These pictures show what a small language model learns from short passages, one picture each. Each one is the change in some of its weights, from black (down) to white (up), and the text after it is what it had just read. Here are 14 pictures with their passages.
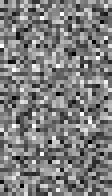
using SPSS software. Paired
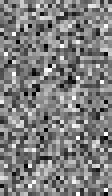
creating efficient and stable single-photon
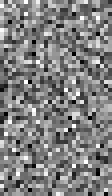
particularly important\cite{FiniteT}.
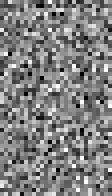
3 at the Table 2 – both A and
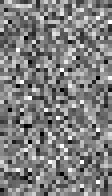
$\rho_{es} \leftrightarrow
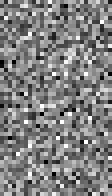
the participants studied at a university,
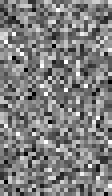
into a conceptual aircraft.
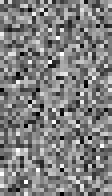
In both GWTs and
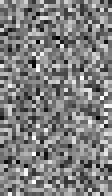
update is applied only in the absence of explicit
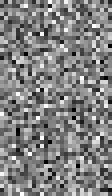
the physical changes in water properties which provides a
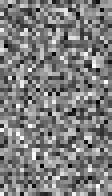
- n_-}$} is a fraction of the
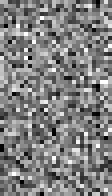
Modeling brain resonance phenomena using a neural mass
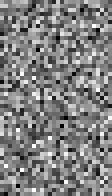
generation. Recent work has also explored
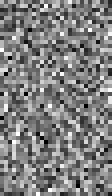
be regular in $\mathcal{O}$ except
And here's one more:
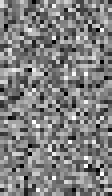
covered by nodal lines. In
